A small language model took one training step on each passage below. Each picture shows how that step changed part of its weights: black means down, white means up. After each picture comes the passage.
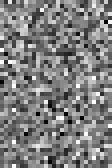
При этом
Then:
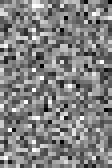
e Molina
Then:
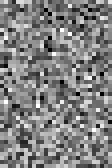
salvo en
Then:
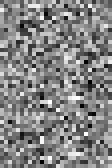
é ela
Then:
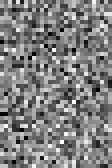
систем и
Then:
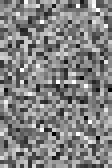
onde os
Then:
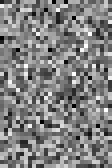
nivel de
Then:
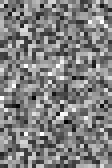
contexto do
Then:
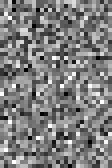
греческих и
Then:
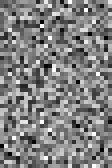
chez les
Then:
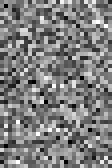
não tem acesso
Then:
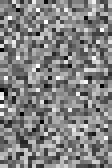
bir xilda
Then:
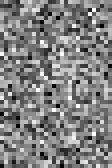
tanto para o
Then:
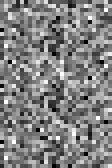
ih se
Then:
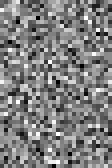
demanda por
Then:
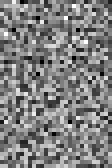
ofatlar ham
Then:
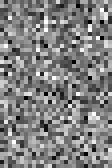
is studied
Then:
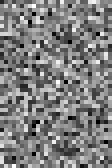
avec des
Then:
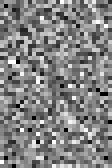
não constitui
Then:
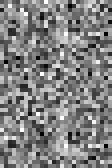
impact of
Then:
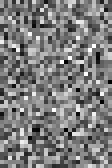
вместе с
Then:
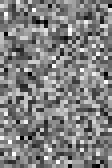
atento que
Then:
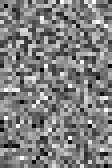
não faz
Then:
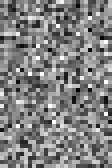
fundar la
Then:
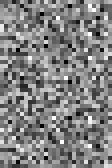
The Next
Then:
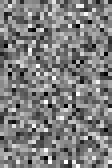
yang tidak
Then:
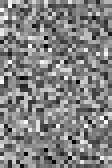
and how
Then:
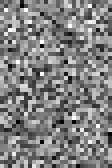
lo que invita
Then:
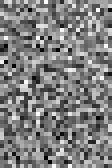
pode ter
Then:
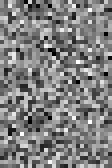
yangi tur
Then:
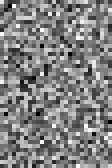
que tous les
